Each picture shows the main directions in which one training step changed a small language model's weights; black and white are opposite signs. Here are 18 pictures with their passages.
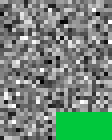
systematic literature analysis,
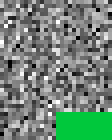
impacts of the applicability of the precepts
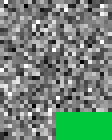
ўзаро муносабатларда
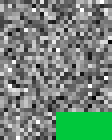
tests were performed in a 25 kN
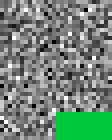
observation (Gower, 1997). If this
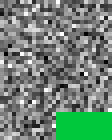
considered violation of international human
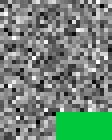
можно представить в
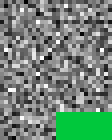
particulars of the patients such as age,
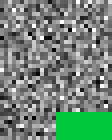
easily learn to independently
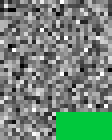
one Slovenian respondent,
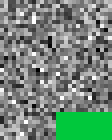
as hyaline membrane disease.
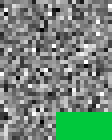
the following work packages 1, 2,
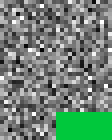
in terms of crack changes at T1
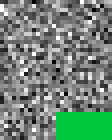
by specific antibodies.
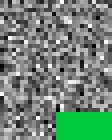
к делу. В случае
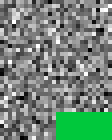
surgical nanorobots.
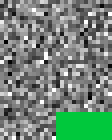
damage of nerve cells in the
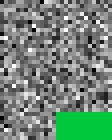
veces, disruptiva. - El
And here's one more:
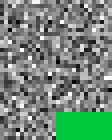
is primarily associated with the genus
